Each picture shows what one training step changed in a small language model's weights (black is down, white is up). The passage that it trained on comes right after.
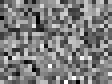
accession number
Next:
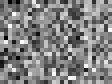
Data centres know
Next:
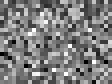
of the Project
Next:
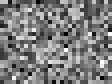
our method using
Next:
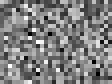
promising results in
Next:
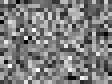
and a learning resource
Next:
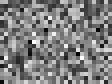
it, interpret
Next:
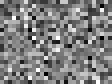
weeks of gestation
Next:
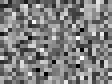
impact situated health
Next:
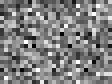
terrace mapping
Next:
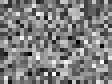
the algorithms.
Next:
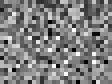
maximum in the winter
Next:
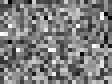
training. Initial
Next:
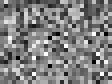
availability of regional technical
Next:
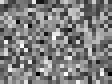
possible. The data
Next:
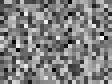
to the reasons of
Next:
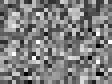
by up to 5
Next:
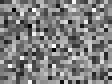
expositions when the
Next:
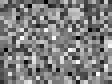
enrollment of
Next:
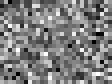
partners ensures interventions remain
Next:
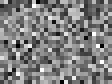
technological layers of the
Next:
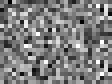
A validated questionnaire
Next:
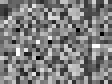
wavelengths up to
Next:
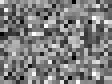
them may perceive
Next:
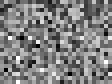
very important in the
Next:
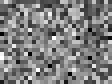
of a new source
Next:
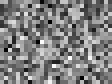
group of varying types
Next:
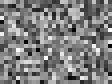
and have been studied
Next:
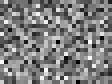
girls and
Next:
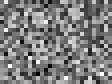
for their in
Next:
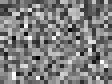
different configurations upon heating
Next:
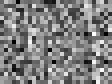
as the most common
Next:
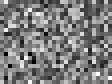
for further analysis.
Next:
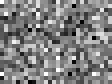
v_0 and
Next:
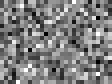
deceased man
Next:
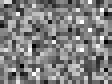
that perf stat
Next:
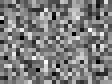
and planned at
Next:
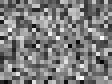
and seedlings
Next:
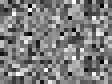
ABIDE dataset
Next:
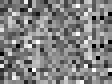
3 shows,
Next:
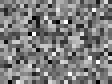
; magnesium
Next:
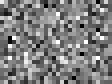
gland is a
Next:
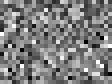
from human scalp
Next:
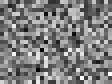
have recovered with
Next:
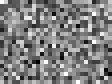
drugs. While
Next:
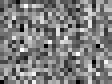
accessed the literature
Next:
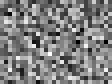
plant height and stem
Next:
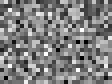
the same and a
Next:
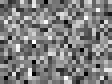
Science, Cross
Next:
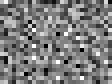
has lower cost.
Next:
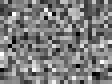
time, ranging from
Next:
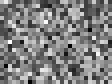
of things. The
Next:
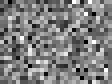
Abstract Social policies
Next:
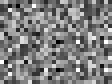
these firms
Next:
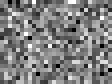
Figure 2 proposes
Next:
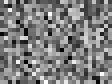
the conditions of market
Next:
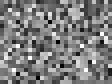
the kinetic
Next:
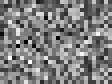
the offender to
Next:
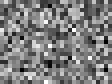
of new GST
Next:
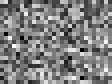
requirements and supporting analyses
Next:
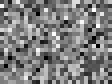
Anwar. Post
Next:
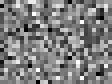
in both, academic
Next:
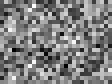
due to the
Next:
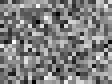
diet is said
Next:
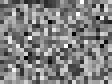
role in cell
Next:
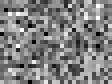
- Finished
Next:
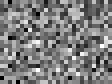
Experimental and
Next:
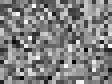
which corresponds to the
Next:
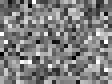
proposed NMOS
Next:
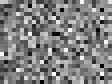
decreasing competition. While
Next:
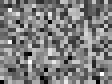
the contents of the
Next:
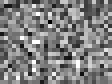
some limitations, including
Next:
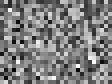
the field of the
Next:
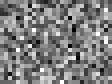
continental slope of
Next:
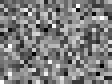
administration (Vera
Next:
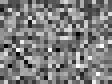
being changed, and
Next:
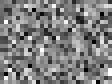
A. College of
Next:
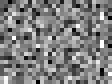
3). University of
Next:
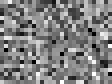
is precisely this
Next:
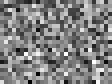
understand the biological
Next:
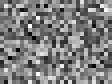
and controls) report
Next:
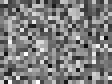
ability to identify
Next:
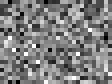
district and state human
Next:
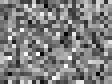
proportional to that
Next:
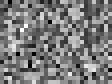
female representation on
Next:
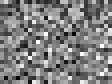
advances in artificial
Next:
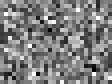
women belonging from groups
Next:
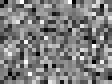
municipalities indicate that
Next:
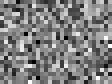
as follows. In
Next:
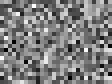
which may be
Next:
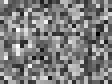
for serum
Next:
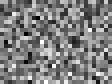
speed of light component
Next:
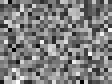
procedures were performed by
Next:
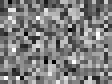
European Commission through Horizon
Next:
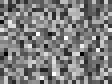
and data analysis.
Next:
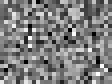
up to 6
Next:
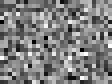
and barriers you see
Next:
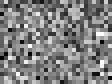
a study conducted by
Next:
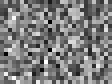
on patients with acute
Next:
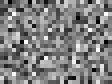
Smart home
